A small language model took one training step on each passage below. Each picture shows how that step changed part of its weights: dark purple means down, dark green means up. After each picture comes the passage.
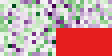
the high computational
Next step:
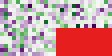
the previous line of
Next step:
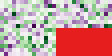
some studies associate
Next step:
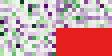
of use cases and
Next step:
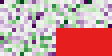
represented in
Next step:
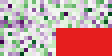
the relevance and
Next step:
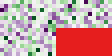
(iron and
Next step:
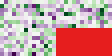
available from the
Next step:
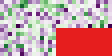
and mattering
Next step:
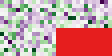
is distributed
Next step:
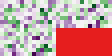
will be the
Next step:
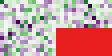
with great economic
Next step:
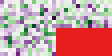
highlighting the
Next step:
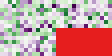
As shown by
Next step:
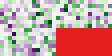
them. In our
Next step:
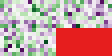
gas production,
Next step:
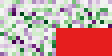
methodology in order
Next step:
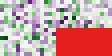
gaining new
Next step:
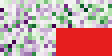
stable phases
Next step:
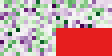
researcher formulated
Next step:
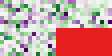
is processed into
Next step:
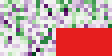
of test samples
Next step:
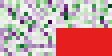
of nitro
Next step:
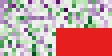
of critical
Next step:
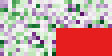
million cases
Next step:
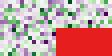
will cause an
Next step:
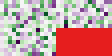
capability to
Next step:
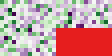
performance. We
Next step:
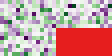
in the last
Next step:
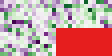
concern and
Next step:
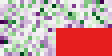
was employed for
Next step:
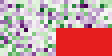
and BEF
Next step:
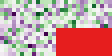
zone of the
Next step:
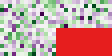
below. For
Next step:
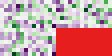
value, and
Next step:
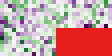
the TSE
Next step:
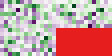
from student to
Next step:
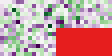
the representative of
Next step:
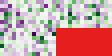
and teachers across
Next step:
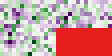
stated that increasing
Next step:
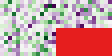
it out on a
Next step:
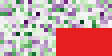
Our experimental
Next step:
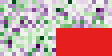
the process I
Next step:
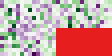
The definition
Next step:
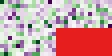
in application markets
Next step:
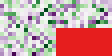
out by the
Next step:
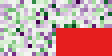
become one of
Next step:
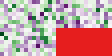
and helped
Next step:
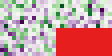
the institution
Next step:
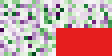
seek to
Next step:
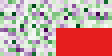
mainly dependent
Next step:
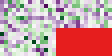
of the activities and
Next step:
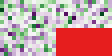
the screw
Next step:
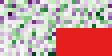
fuel in
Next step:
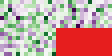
dilation to
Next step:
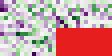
site and
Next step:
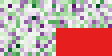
chosen because
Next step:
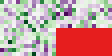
udder were
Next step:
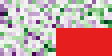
for the students
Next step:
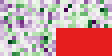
and resulting from
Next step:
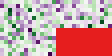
The experiment
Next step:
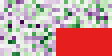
directly from the
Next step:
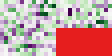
school was of
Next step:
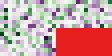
kept under
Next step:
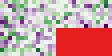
the MSME
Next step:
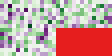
that particles
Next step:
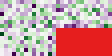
developed and developing
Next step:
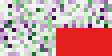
evaluating, and
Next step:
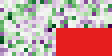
rural regions
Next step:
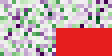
complex additive at
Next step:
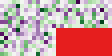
to [Section
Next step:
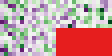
the importance of
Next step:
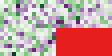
the chosen
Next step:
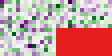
recorded on
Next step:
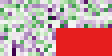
rather high
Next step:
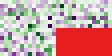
their thoughts
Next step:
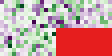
the committing
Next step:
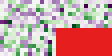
as a source
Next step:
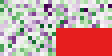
female &
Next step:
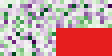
Mar 3;
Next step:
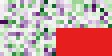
was conducted at
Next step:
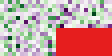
scale. The
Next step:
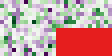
found bacteria
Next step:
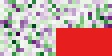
central in
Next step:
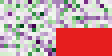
of the left
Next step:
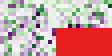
no evidence was
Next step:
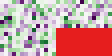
velocity were
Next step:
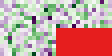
low urine
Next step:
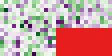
the refractive
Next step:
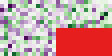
with lines
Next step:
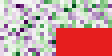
one another.
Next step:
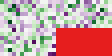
described in
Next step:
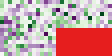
of Applied
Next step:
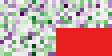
this method, the
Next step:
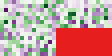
evolution reaction
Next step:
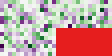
a strategic
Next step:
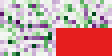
digital signal from
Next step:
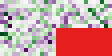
for detecting
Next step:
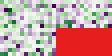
application. The
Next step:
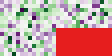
The decisive
